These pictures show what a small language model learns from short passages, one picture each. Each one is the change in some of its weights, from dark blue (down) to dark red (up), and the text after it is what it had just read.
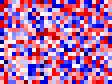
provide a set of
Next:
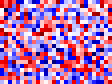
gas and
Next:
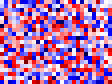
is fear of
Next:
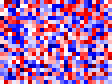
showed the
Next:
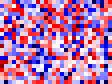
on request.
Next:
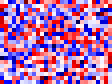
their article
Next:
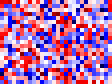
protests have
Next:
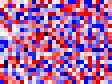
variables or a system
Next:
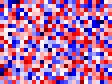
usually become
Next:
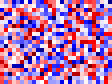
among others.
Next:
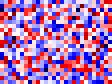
be easily
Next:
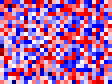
activity of the
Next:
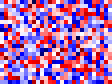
the coated paper
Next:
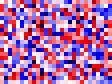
contribute to the
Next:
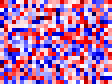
the clot
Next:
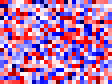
of UNA
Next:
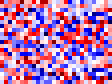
control activities whereas
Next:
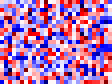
mode and
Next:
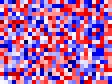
review of the
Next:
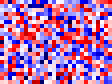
- Need
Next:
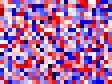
but only to show
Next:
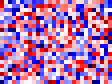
passed to
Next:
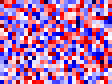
at top of
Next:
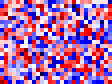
achievement of
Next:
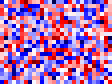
Future research should
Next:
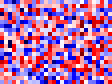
help us to
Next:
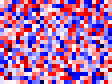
methodology that can
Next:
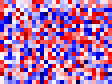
that they have no
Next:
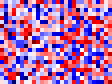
higher than the
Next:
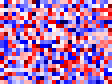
decrease in
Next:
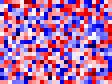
field in a
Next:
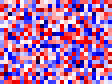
those mentioned
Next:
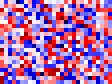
of the analytical
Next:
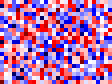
- this problem
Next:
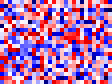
the sources based
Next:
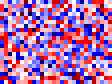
thinking and
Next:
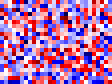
the Ethical
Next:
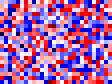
to the previous
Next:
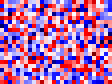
sufficient to
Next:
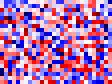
he sets out
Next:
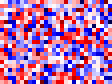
been largely
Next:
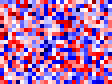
uptake of
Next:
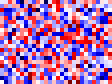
up, over time
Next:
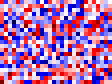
After HS
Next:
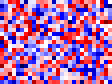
representation is shown
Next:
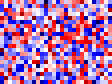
and GHG
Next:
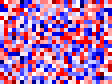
this paper,
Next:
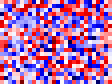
cost control are
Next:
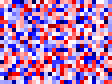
for the success
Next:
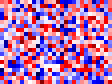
educated about
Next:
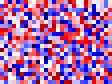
of gaps
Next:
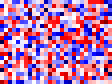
design with a
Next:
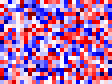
project, which had
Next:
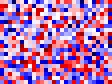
put a
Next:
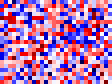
j) \in
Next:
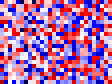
for the field of
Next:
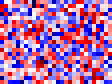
exists a
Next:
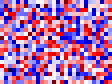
using the publicly
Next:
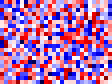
functions $,
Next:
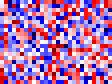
The use of
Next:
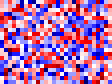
the specimens.
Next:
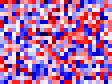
% of students
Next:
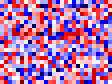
mechanics are
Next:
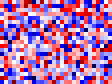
is to establish
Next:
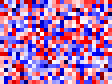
energy. Results
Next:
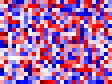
the utilization
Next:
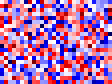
Four new species
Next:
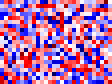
treated and
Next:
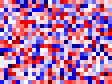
ingrained in
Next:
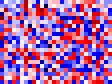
states that the
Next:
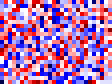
coral reef
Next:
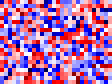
believe they
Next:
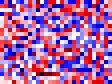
English is
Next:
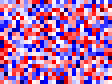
instead of
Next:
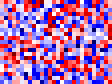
in the field.
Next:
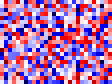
and Sen
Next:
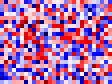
might appear
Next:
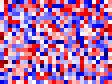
the entire
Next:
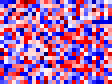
and also by
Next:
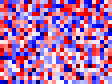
been created on
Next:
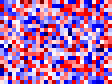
will activate their
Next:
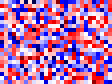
educators often
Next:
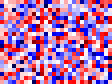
waves for
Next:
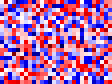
the importance of
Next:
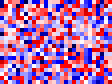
do this, the
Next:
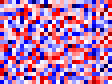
Prior to
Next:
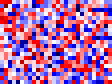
sections between
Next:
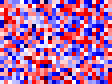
while table
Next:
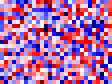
needs. In a
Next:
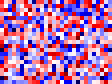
was chosen
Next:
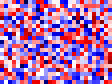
level is more than
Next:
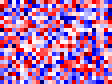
with Acetic
